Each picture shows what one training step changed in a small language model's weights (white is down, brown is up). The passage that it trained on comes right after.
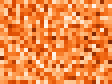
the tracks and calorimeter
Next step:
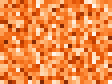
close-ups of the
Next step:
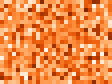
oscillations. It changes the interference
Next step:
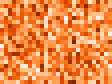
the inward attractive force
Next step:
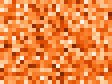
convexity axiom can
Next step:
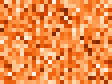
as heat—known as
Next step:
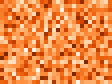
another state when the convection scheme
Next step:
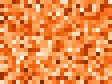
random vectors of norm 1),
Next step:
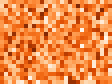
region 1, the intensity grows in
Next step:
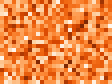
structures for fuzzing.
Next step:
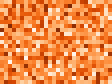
the step that generates noise and the
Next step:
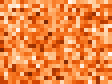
Brans-Dicke gravity
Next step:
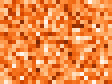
the particle densities are converted to
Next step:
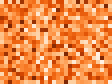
\footnote{During the first
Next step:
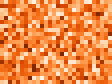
decrease of $V(\phi)$
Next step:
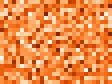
point $\rho = x$. In any
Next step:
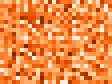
and challenges that need to be
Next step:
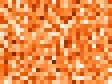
human users come to accept
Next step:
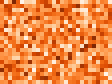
non-iterated link (with probability
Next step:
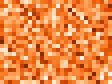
shows the corresponding graph structure:
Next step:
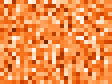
coherent $\pi^+$ production turned
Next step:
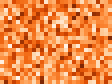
we can see that the limits become
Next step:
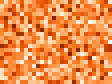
poorly these systems often perform on
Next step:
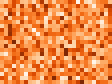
the horizon positions are located
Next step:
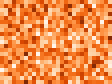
the separation of the two qubits were
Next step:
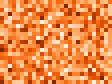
n)/T$, which has been
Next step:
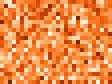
Even when $G_w >
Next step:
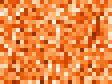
via the Landau level separation
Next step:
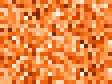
(~100 nm thick) were then
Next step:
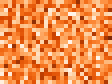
the ILC-NPOD
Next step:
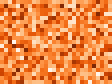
Ugrinovskii for
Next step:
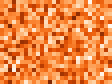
a set of differential equations for the
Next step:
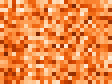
to re-write the
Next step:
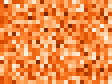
waveforms and 0 to
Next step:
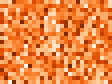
$ [In the partitioning
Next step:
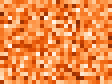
$I$ has long been an interesting
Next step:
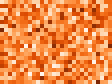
of the second order nonlinearity for
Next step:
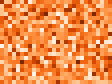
charge $e/2$
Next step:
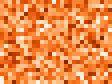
bright enough to create a
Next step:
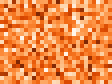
intuitively elaborate
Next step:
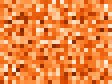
can also be used for determining
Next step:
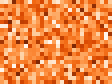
$p=2$ also allows
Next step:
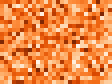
components are interconnection to
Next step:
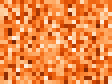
we conclude that the disk and the
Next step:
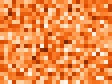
the tunneling conductance.
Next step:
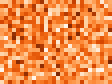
the Newtonian regime. Our work
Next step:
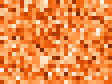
al., Nat. Phys.*
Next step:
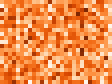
deepen our comprehension of
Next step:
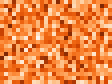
for a perturbative protocol by the
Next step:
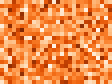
requiring only a modest
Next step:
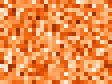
rectangles represent produced particles
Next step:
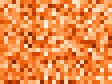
Center at the JQI.
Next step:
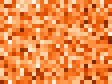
equal numbers of photons and gravitons and
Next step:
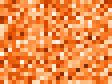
. \end{equation} This is
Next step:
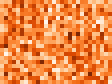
the current work, we mostly focus
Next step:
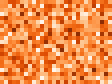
domain.} \end{center}
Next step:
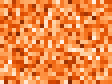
the standard quark model.} between the
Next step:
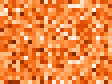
when the time evolution is with
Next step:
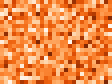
becomes larger. Thus, for the
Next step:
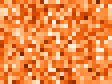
we estimate contributions to the cluster excess
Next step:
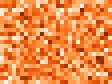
obtained by Lu {\it et
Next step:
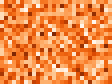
on covering the MSSM
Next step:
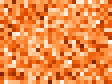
in the following two Green's
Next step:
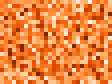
harm generalizability. As a
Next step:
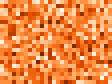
of 0.9, and that the
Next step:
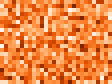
that the parton $i$ does
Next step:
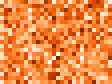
soliton (shown through the
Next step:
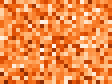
not be given anymore by a
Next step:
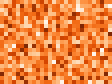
the binary tree is
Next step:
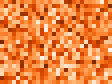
on Pb at 1.2
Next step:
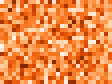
with soft terms defined at the high scale
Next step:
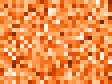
detect the alternatives. Here,
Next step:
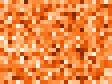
n_\gamma / n_{\rm
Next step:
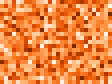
to develop such a theory there is no
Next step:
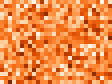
oscillations are initiated. The
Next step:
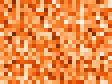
a modular ROS-based architecture
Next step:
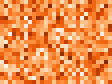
Rockland Sample, collection
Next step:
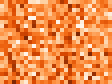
gratefully thank
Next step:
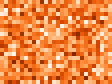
when the central region of the junction
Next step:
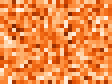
to be compared. Although the same
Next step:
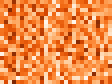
a range of angles that is consistent
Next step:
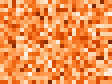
to compare the extreme sensitivity of
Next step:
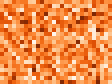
$E$. We will assume that the
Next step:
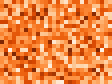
is the beams are prone to
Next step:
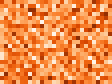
spectrum of energy, inequalities
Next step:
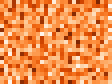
a technique to perform data exploration
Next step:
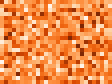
not claiming that electrical
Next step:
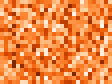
the balanced state.
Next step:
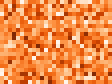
maximum wind decreased. Thus, the
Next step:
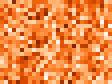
In order to consider also the region
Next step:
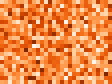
and these expanded texts
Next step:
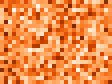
compatible with x$_1$
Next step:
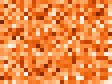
S. R. Leone,
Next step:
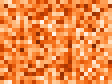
Every material exhibits a degree
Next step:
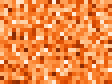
or mutual information in NH
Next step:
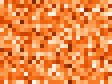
w \gg 1$ thus calculate
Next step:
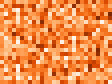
different models. The astrophysical
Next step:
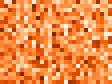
service one thread at a
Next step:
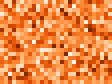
stages until either ${\rm
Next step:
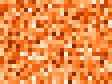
and $\delta_{\Omega\in
